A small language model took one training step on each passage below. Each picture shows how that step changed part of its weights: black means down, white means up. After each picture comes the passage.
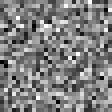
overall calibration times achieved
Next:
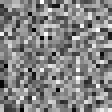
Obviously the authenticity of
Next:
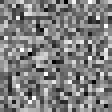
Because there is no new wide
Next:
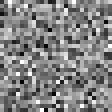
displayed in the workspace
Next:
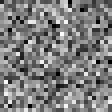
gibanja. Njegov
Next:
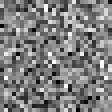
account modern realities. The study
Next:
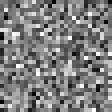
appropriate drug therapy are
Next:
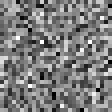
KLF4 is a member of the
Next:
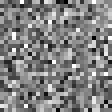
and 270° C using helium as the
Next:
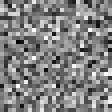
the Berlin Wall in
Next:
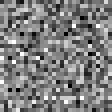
The corresponding stress intensity
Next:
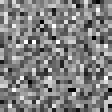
The same happens with the pointcut
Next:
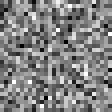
targets. Determine $X
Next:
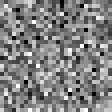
of length in these words in
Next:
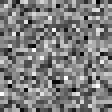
prisoners' faced the following
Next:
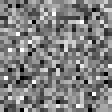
increase (but not statistically
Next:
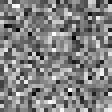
the decarbonization potential in specific
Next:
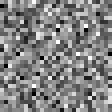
clinics in Duhok,
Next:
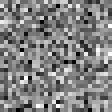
with inoperable IIIB and IV
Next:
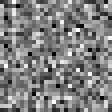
ECU to be used even for
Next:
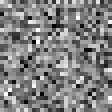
self-organisational culture,
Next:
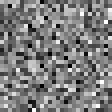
Information (CSI) for their
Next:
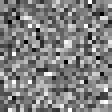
CS2, at both MAX and
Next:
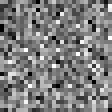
to reverse after 2014 amid
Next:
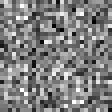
She can be contacted at
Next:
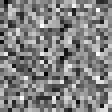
Branimir Ciric.
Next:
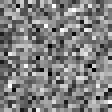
transfusion rates between the study groups was
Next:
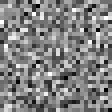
the effectiveness of English language
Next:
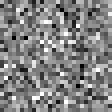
microplastics: Molecular
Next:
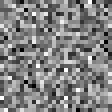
of Kazakhstan
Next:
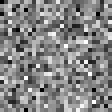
and parallelization of tasks
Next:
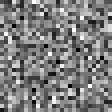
GMs Messenger 19
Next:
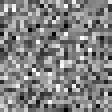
by improving their quality, availability and
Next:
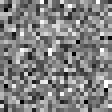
knee flexion in early
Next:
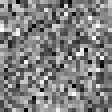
Picture of a GloBI
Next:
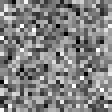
inquiry and practice*
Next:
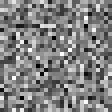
The null hypothesis that the
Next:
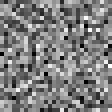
5. VALENTE, A.
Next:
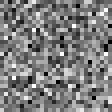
MWNTs have still a
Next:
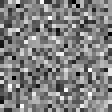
Kholidah's thesis
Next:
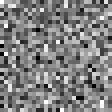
new trend for solubility enhancement
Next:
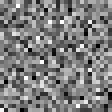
TAs should be deployed on each
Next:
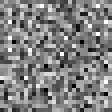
and Bisaya. A specified group
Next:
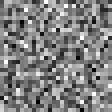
bottom center of the
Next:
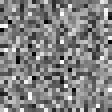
on environmental issues like climate
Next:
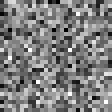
over their study materials face a lot of
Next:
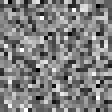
study of resonance trajectories in the
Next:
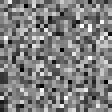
(membrane disintegration)
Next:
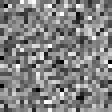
the Beginning of the article
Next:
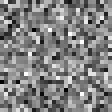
as low permeability, low bearing
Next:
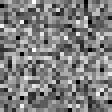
or planned work. The winner
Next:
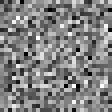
of modern science or the so
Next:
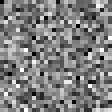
knowledge, there is no work reported on
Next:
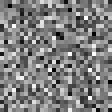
(Fig. 8) short and
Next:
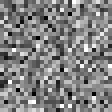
(we spend more time on the
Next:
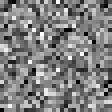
made to model the compression behavior of
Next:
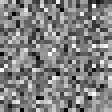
provision from the influence of later
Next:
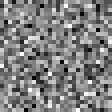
[oxidant]. The effect of
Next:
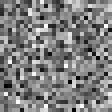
not emulate China's governance
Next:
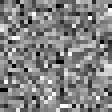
misinformation, in which one example was
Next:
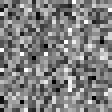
Numbers describe something or
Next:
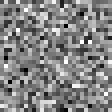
and career development. Concerning the
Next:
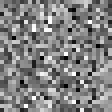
force per unit length
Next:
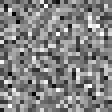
owner's equity in capital structure
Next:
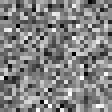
have any previous surgeries. The
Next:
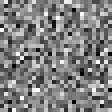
However, there is only a 0.1%
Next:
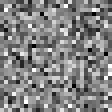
*Naval Research Logistics
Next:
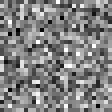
period of Armada [6],
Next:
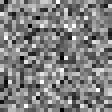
would favor their depletion from the
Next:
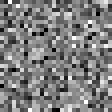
the robots but also to bring
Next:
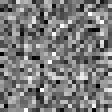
respective percentage loading shows
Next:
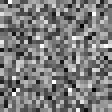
the p-value The estimation of
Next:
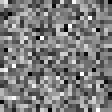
- Scale = 1 - disagree
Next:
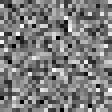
perspective considers deeper elements
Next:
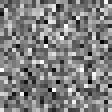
5.5 citations per paper, with
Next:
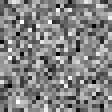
in high-sensitivity gas
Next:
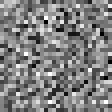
the operation of the heat sources is
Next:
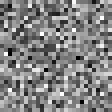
broker. In this case, its
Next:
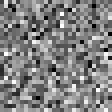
percentage of silver is quite
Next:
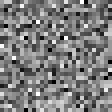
of Backstage is to make students and
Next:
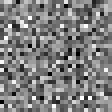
cepstrum; (c) power
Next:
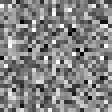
Gelisim University School of
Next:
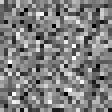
a laboratory setting, several
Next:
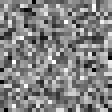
or minimizing potential damage to
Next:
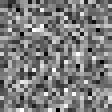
Prospective Study from A
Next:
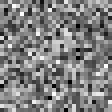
asiaticum bulbs
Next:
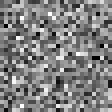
includes the soft tissues down
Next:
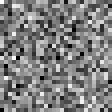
to a 41% yield of the
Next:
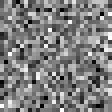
400 citations. His research
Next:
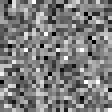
condition 1 there is a mean of 2.3
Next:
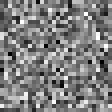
beyond God's limit.
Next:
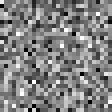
Supervision P : Project
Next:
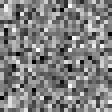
Where I denotes the
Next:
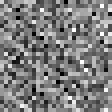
education. By length of practice
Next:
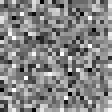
and medicinal plant used in
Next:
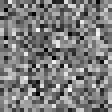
quality, Biodiversity Observation
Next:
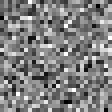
and international markets. A significant
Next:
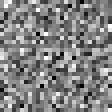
perfectly symmetric
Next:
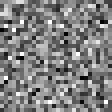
the 'Dimension variables',
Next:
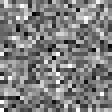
emails and personal contacts
